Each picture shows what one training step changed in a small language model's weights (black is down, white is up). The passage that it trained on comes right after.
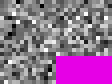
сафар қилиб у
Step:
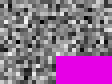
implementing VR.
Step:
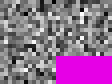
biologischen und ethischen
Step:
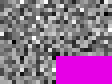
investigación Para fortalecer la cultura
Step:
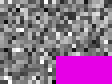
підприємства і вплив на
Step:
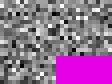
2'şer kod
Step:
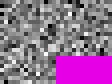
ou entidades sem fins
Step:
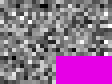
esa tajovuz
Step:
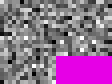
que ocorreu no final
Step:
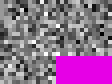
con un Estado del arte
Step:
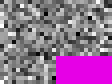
à plusieurs dimensions
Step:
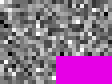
Ilustração 1 a
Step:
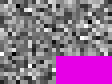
va amaliyotining tahliliy
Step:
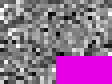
and opportunities.
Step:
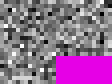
Nacional de Luján.
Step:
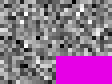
daha sonra ekim
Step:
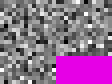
распространен комплекс
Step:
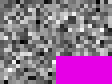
– Aristhenos
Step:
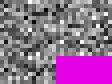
kräver ett
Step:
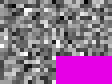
tiempo, que es realizada
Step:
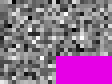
ojillos de la
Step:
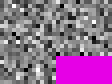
Table des matières
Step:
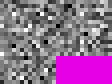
etsada, uning
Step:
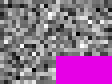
la necesidad de recurrir
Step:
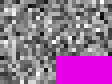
- О причинах
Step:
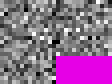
es propicio para la
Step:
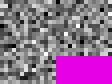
para su resolución.
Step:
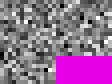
en reposo,
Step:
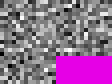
the object of study.
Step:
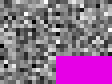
beradi. Mustaqil
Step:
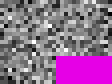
prognozlar ishlab
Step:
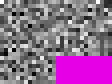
do século XX, o
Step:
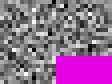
îl abordează și
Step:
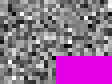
common Turkic
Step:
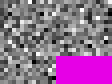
ambiguidades nas
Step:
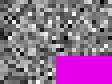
к проблеме уровня
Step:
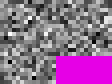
forma satisfatória
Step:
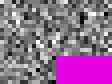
Introdução As relações
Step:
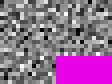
the Khorezm
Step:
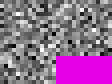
que l'acceptation
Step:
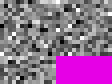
dennoch auf methodisch
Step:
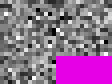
científicas, culturais,
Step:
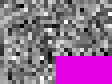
têm qualidade Dois
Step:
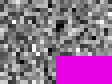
război etc.
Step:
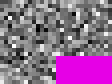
Недостаток меди
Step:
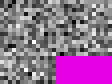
y propender a la
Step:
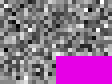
ook daar maken
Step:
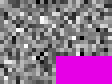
висновок має
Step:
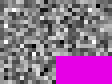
late gestation through
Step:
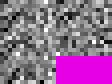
статье рассматриваются
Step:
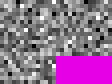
a thorough
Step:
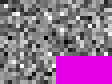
la marginalidad e
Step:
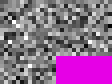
програм підтримки
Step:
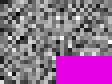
в диагностике
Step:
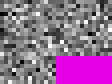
se realize através do
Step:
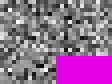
as mulheres a importância de
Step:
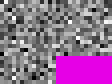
trabalhadores e a
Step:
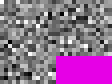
қилиниши ёки
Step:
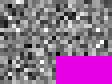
йили, қарийб
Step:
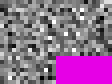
em Direito,
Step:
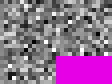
ele almış,
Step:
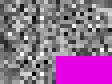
of positivism and
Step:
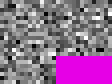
are not always
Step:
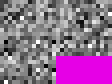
з важливих
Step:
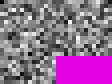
kirish, chiqish va
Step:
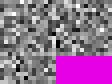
cierre del caño
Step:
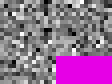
S. Chan Het
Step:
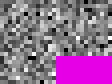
forma científica e cuidadosa
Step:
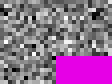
la neutralidad en
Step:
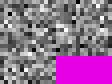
va qalbiga katta
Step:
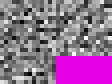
distribution areas of some
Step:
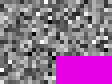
дистанционного образования
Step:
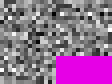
aloqalari tarixi
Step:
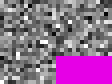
um in einer fluiden
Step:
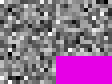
pedagogik tizim, interfaol
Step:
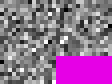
mente, voltados
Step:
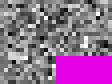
Gleason grade
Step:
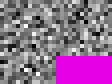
soatlik yoki bir
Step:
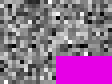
com o senso normal
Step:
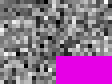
status of maintenance
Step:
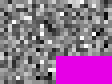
Kordelas Leśnika
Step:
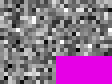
yetishtirish tabiati,
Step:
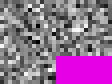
zu begegnen. Die
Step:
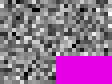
Tedesco È
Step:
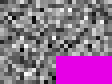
получить общее
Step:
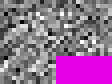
discourses of the new
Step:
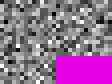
суспільства та
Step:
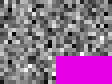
Debido a que el
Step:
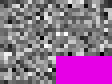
A técnica de coleta
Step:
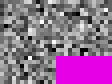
iqtisodiyot fanlari bo'yicha falsafa
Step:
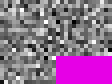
mustaqillik ne‘matining
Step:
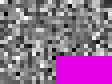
FUNCTION IN
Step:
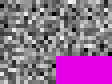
baja el bien en el
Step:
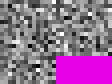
de sus ideas como por
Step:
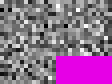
yuqori talabni qondirib
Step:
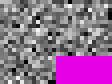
muammolari va rivojlanish
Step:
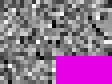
International Conference on
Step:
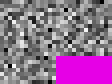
платежей к
